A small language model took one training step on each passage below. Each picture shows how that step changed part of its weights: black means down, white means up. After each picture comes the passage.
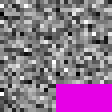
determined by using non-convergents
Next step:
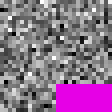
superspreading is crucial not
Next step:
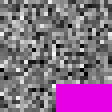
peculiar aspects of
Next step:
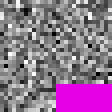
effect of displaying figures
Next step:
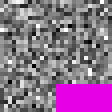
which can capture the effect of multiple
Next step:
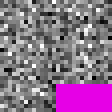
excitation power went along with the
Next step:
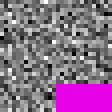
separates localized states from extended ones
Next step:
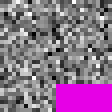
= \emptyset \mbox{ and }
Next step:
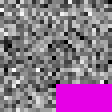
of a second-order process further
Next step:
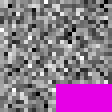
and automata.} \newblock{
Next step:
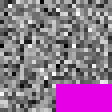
of two CMEs modeled together
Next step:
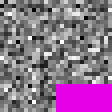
category structure in which the weak equivalences
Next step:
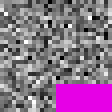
and the situation in which $N$
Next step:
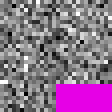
of maps that are both objectwise weak
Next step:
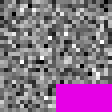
and measure the polarization-averaged
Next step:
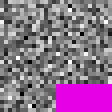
different components comprising the total scattering
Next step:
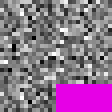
physics, stellar evolution, galaxy
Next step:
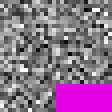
its own distinct brand
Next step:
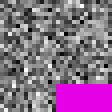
\lambda} F_{\mu \lambda}
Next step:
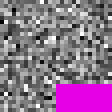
to reproduce the speckle
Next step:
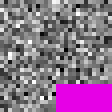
an incorrect estimation of the
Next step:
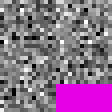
potential under the effects of rainbow
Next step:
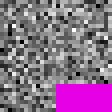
on $B(z,\varepsilon)$. Since
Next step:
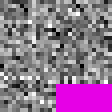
high-SNR limit, the integrations
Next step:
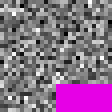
Second, by restricting mesh change
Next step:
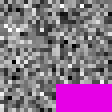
so refer to our result as a
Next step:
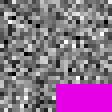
is essentially defined by its projection onto
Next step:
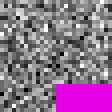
we analyze the correlation between
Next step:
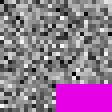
of new phyiscs beyond
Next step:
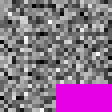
Zariski dense entire
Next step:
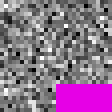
a unified and flexible
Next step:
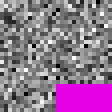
a justification of the
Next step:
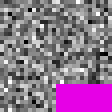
consists of multi-frequency
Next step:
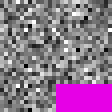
mean the subscheme which is the
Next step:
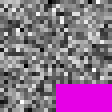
complex reflection groups we encounter the
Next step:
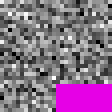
by parts to find an ODE
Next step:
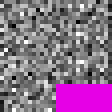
gained wide popularity
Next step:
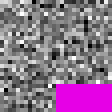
prediction bounds, % model classes,
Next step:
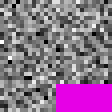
the first of the above integrals we use
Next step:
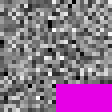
0 is arbitrary, the second of these
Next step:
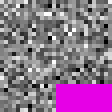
proper nonzero ideals, so
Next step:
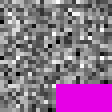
can be stated as follows.
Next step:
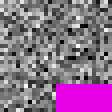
the class operators we discuss here,
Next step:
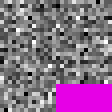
phase transition temperature must depend on the applied magnetic
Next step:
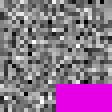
is satisfied, the charge must
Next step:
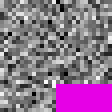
is a Cauchy sequence. By
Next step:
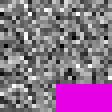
\in \R^{d \times
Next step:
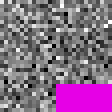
results and discussions} The input parameters are
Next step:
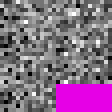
Nevertheless, it is a matter
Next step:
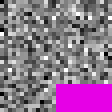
suppresses noise-driven
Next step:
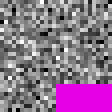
in the clean public
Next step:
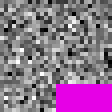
$D\left( T \right)
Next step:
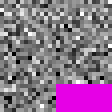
of $\O$. Given a fractional
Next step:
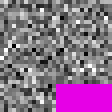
generated in the spatial domain using multiple scattering.
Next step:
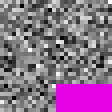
Theorem is also easily understood at this
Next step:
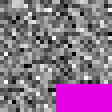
\texttt{permissions} list
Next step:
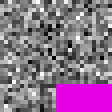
and graphene [1d,
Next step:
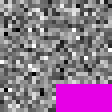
In the next Section, we describe the
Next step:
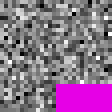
we show explicitly how the socalled
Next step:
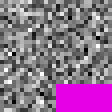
these two cases only with these methods,
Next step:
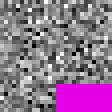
{title} {\enquote {\bibinfo
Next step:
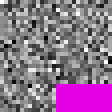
of the complex interplay of factors that can
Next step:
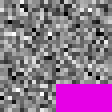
both types of beam transport
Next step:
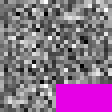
deceiving them into making
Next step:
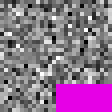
shows the region in the $M_2
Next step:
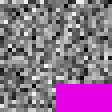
bound_alpha_prime} \aligned
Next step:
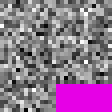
equivalent to having no umbilical
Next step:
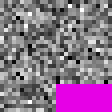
century, the fertility
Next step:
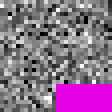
as worm-holes, the proper
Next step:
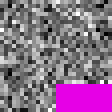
in the axial direction. The
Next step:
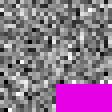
of functional domains. Considering
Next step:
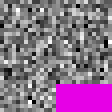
switching rate as a function of the
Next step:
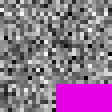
of the MCU simulation, the
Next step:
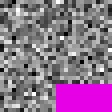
hence the quandle can be
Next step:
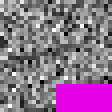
the algorithm is simultaneously
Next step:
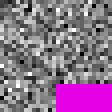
the tree member 's
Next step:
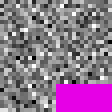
School of Space Research,
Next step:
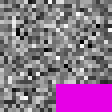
{\it tautological space} with its
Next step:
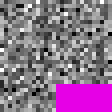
suffices to show that for each
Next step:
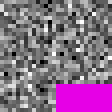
and possible Kondo physics, as
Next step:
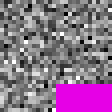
A. Toms and the second author
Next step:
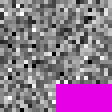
model CCFs for these two structures
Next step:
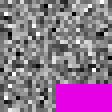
in reinforcement learning in
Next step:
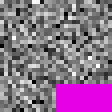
malachite *c*
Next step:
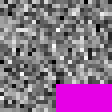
principally can't be measured by
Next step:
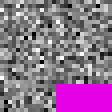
robust solution, each proposed
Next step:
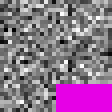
between 90 water olecules
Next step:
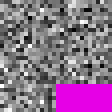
60 additional posts, with
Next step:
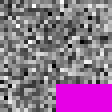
(iv) Let us define the pairwise
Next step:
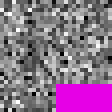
boundary-layer perturbations via the
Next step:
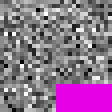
to three interferometric signals over time
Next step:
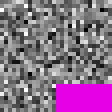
\setminus \Delta$ has at
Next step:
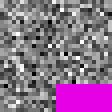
is $\varepsilon>0$ such that if
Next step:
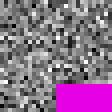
Monte Carlo errors it
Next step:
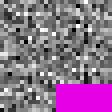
words, a Nash
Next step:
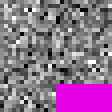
diffeomorphism. Using the above
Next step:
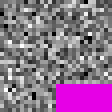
An \emph{isotropic
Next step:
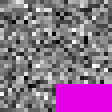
\begin{eqnarray} t_r &=&
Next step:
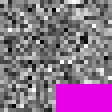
which inputs applied over one time period can
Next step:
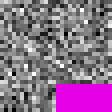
models based on orthogonality in
